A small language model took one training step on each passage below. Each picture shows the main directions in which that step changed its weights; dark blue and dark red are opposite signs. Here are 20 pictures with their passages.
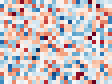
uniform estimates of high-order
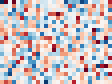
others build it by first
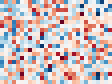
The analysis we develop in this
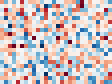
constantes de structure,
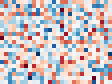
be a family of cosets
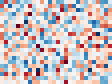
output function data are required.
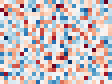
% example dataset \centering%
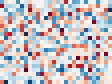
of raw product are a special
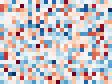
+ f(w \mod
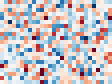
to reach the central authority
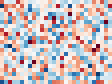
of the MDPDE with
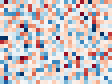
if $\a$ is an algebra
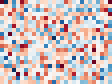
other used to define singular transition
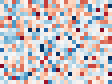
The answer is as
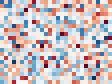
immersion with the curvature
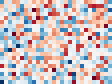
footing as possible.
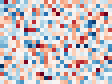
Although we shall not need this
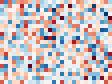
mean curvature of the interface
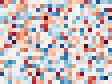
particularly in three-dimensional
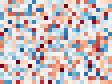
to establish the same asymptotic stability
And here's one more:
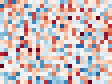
the demand distribution has finite
